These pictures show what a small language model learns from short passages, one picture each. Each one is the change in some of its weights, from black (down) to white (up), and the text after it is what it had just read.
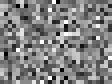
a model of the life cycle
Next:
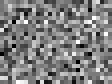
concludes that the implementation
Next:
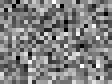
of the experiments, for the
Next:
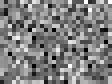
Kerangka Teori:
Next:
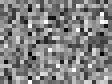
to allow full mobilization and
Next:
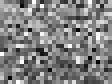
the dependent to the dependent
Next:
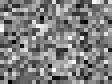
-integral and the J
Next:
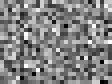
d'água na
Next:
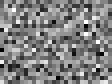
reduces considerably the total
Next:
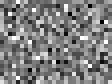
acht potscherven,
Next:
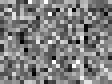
para que, también
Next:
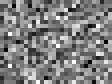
for empirical research in this
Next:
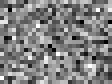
gross neurological
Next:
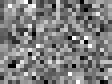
outcomes. Figure 10:
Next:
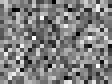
Tudun wada. The
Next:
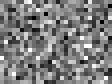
association between connectivity and
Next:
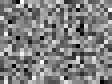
Thus, in future it will be
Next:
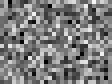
targeted same for both
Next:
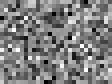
phases include six components:
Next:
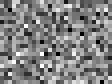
active and the need of
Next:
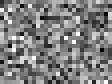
response agencies, which
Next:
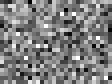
bajarishda hech
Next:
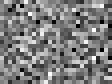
It is also considered very helpful in
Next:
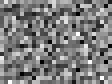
literature that studied the particular
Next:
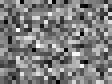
the goals of the National
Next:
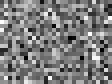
tabiiy holda
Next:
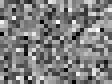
sunken vessel or other
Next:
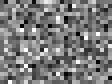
This study employs a
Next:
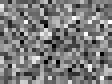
other packets [14].
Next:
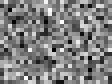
katta oqimini
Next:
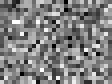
ideas and impulses in
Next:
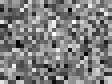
con lo que el joven
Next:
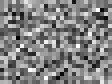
Bahasa Kanton.
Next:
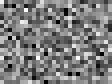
integral to the regulation of various
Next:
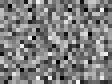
badiiy matnda
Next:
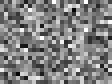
(PCV) were
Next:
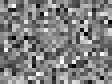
landscapes in constant
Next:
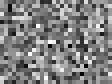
/ topic submitted by
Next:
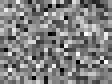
and selected demographic variables.
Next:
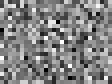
best of our knowledge, there are no
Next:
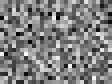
standards have become a primary
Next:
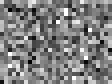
The main regulation directions of market
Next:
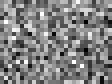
In der Praxis ist
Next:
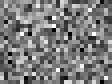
Harvard University Press,
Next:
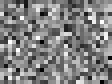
cell. Fig.2 Model of
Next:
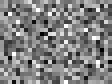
S.G. The modern
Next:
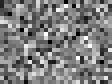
for farms of all categories without
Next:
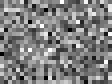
кольору, із
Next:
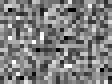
uchun qaror qabul qilish
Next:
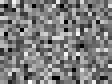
of both centers for the five
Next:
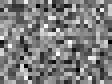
appropriate volume of
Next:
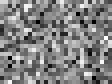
bo‘lib, u uyga
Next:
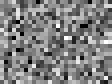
a las nuevas generaciones
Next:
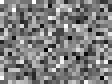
based models with supported platform of
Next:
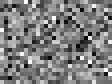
project is supported by several
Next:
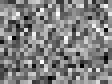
uma nova fase na moda
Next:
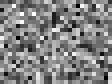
that can impede the operation of
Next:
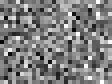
(L.) Aiton.
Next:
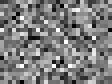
policy level. Engaging in
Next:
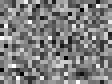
of ten merger and
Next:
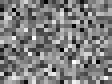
was adhesive obstruction
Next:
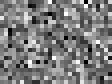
Policy report targeted at
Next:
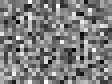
sa paggamit ng
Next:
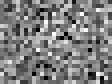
Figura 2. Representação
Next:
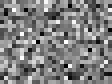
and self-sufficiency.
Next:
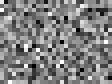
The linearity was obtained through analysis
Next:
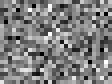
технічного стану
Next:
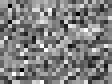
bilan to‘ldirildi.
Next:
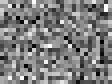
высокого старта и
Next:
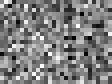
✓ **No ensino
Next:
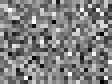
Sand and sustainability: 10
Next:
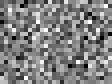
petroleros. En el
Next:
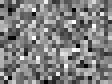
das propostas, como a
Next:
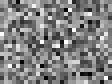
both lineages (Robinson
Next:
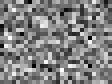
barpo etilganligini
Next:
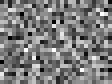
zijn aan de hier
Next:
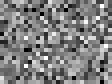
los alumnos acosados
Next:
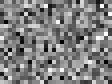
тому числі й на
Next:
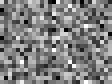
scores to the control scores of
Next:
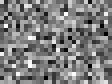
e'tibor bering.
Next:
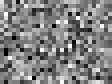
province (particularly
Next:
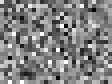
of King Saud University –
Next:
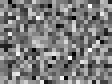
cercetarea se
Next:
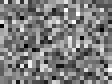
within tumor cells and play
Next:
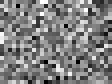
River basin,
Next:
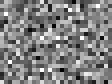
They lack answers or
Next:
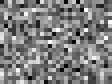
be tested by utilizing its
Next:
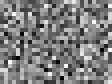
pemahaman konsep
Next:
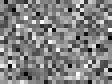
reliability of a system is based
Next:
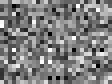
Transient photovoltage
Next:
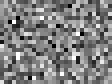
the language into the Albanian
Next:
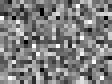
shaded areas correspond to the
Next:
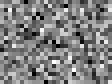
da composição e estrutura
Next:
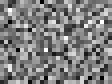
БОЛЕСТ НА
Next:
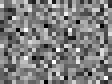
a timeous way. The study also
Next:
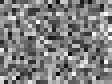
tazminattan indirim
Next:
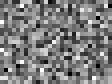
rats with acute toxic
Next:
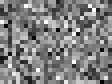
procedures, department management,
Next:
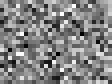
the secondary structure of the
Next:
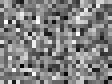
different times, it is
